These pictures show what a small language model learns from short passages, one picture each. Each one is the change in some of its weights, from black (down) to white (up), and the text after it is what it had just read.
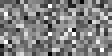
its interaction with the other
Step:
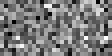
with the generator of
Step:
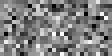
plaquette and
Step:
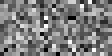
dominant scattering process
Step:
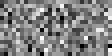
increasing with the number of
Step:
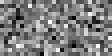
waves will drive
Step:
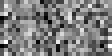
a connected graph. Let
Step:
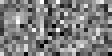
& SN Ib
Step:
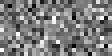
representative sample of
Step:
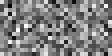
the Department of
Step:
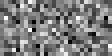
simple exercise
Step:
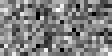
Q(B)$ which
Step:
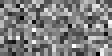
and dephasing are
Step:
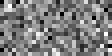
is the locus of
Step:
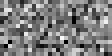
$g$ the
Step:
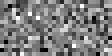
vertical direction may have
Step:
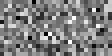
quadratic elements: $$
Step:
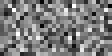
The second variant
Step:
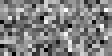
generators. From the
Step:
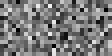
the choice of the
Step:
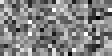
\colon\\ n
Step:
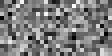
A very good example is
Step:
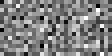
analysis.\\ Sources
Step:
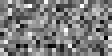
permutes the sequence
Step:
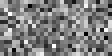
\smallskip {\it
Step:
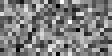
$L$ is
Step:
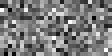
cycles, and
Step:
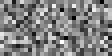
Inverse Wave
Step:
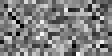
vital importance
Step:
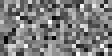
we can transform the last
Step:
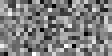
The last term in
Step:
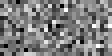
the posterior means
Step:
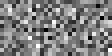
(we give the explicit
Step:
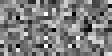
pairwise intersections
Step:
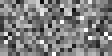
with quadratic variation
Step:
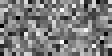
we also define a bundle
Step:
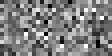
one sample solution from direct
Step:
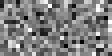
than the symbol
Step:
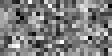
an approximate identity.
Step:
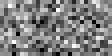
provide extension mechanisms via
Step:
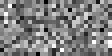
for inclinations
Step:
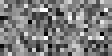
random set. We
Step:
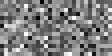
continuous function $V :
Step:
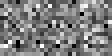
the corrected pairs
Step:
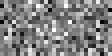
is that the former
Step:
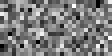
respect to $(\Gamma
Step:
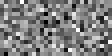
interaction between impurity
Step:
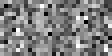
on Intel
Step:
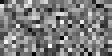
motivated constraint
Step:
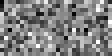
than $\sim$4
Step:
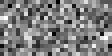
antisymmetric matrices,
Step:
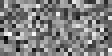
is less sensitive to
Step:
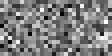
paper, we only consider
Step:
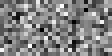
from linear combinations of
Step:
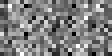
used. Our framework
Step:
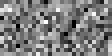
through every combination of
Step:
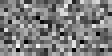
phase transition, but
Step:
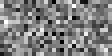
i}{\lambda +
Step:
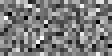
behavior suggests that the
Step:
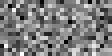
accessible to the
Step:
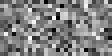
was developed (the
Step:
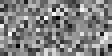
our analysis, while column
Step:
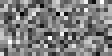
This work relation can be
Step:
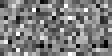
polynomial $G({\boldsymbol
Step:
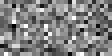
section rings. We
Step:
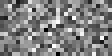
as well (the
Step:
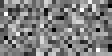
Dalalyan and
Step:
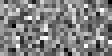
applications across mathematics
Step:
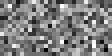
as the bound constraints on
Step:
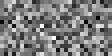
permeability, and
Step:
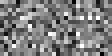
to predict the width
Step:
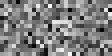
the case of vectorial
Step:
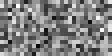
minimax dans
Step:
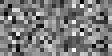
factor of $2$
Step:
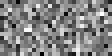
the need to compare
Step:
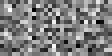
(the analogue
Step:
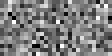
sales, with
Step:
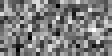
$A$ is
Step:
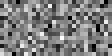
the sequences defined in
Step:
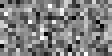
nodes that control the
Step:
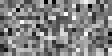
\pi x,
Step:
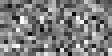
of common medical
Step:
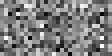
manifests a
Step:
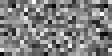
SDG nodes because
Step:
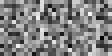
focuses on the
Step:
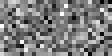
en cuenta
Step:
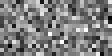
with a measurement system
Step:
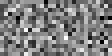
(viz., the
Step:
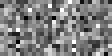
everyone has the
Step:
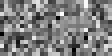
$A$ is a
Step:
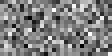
Materials and
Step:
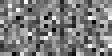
mathematical literature
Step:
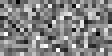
the level spacing to
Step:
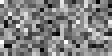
\emph{A map
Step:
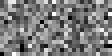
assumes that the
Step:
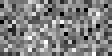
is due to our
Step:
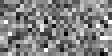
and Y, liar
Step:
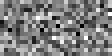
claim into account this
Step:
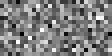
the width of this string
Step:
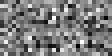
predicted the existence of
